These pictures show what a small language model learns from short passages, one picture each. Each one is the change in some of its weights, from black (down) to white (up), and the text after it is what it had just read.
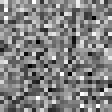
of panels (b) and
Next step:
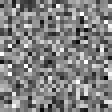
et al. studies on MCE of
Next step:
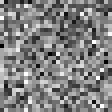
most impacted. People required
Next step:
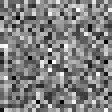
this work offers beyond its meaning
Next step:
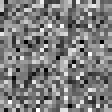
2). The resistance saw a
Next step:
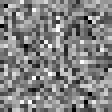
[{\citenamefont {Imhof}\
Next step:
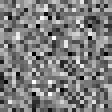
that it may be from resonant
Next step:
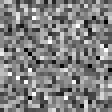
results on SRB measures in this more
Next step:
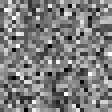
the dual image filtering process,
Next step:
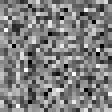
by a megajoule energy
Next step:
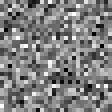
were the reality of the country.
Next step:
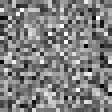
in terms of the overall effect of the interaction
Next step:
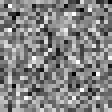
associated memory effects from the point of
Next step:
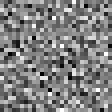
in such composition is equal to
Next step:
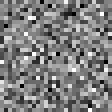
one. The slopes of the
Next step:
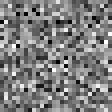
Pi applies time stamps
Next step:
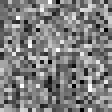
being paid to a person as a
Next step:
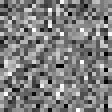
data shown in (c). (e) The
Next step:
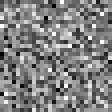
S. E. Koonin,
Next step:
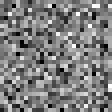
range behavior of modified Bessel
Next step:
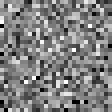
and candidate formulations, support
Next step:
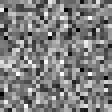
both \svo{} and
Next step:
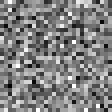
fresh MM sample had a
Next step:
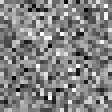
building was successfully
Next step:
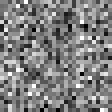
transmembrane pressure
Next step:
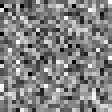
BRIEF THE
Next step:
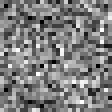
47 with genotype 2 and 8
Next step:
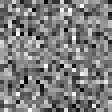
deviations and indicated in red and
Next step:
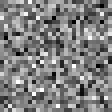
becomes statistically insignificant
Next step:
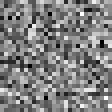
a better description of the
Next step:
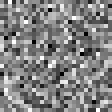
scale. \label{item:2}
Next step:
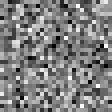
substrate was a limiting factor in the
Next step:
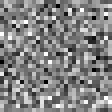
and water with firefighting
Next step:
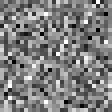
intake of proteins,
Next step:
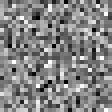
Council of Europe is following
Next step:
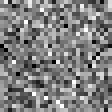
is dimensionless and is always
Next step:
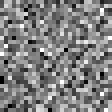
from the company to study their
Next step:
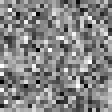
hand the possibility whether the
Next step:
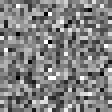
emitter. In order to compare our
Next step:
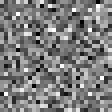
smaller than 512 (used to
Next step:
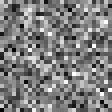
diabetic control, careful
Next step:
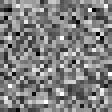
assume that most of these subhalos
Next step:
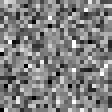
compared to the normal control. In the analysis
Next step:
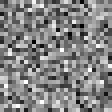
indicators specific to each sample, the
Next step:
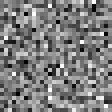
{Bae} and J.~R.
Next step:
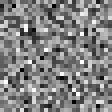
less renewable power generation and high
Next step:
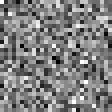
This conflict is generated by the
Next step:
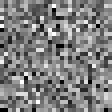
(\ref{11*}), the integrand in
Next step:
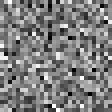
diagrams. The resulting equations form
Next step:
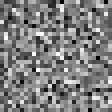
of 65 years we observe
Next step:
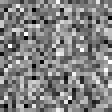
The conditions associated with HTG include
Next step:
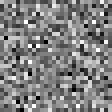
justify the distributed
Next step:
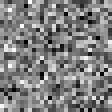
context-aware recommender
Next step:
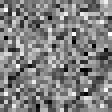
applications, offering several
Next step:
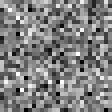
redshifts, only 64
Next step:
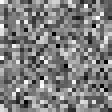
a non-random technique.
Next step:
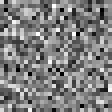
fields -- Sun: photosphere
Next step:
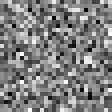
in the ensemble.
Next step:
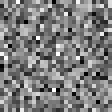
gives rise to \beqn
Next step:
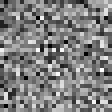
The luliconazole
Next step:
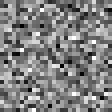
to number of reasons which need to be
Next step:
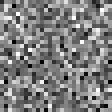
namely $C_{\sigma}$ equals
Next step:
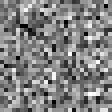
opportunities and challenges
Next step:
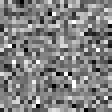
Study to Evaluate the
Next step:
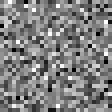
find that the differences from the two
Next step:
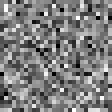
contributes to electron transport.
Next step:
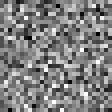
to the manufacturer's
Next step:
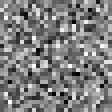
for local buffering, while HBM
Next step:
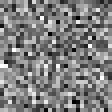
low income earners,
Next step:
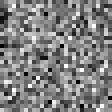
(\textit{v1-B}) for the
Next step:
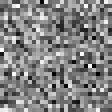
conversion, however, is not
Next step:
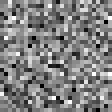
on respect for the individual and for
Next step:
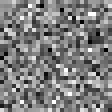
the properties of the cellular patterns
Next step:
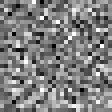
been established to have a direct
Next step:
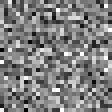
tends to a constant value as may
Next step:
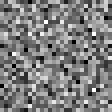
architectures used for securing
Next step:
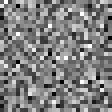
using advertising as a tool for
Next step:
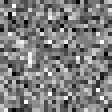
the 14th Raja of
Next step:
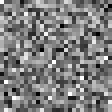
a functional basis. And
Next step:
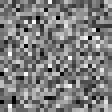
singular loci. Nematic
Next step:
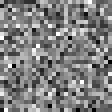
conducted using the software
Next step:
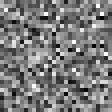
program, determining the reliability of
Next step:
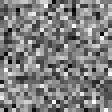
be integrated within major exchanges
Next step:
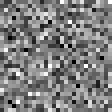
Kraus operators, representing a
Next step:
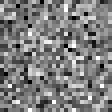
from January 2019 to
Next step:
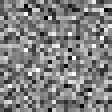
to the nature of convolutional
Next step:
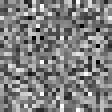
20.3% of cases (Table 1)
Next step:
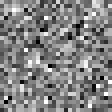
on regional air pollution
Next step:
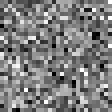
also produce fungus if temperature is not
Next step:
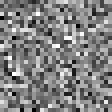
Status and Challenges in
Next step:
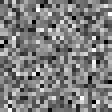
Ar, this trend is due to
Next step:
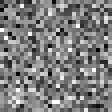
experimental and simulated configurations
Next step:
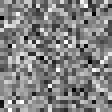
variables. Also, the authors
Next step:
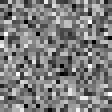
to do this as a blaming
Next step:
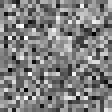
paper skillfully employs
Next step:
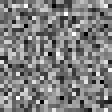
this mode implies that $U$
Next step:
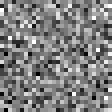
PARTNERS Figure 5: the
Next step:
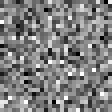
dramatic change in various properties below
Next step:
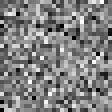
for noninteracting electrons. This
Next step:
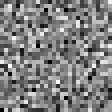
useful for manufacturing:
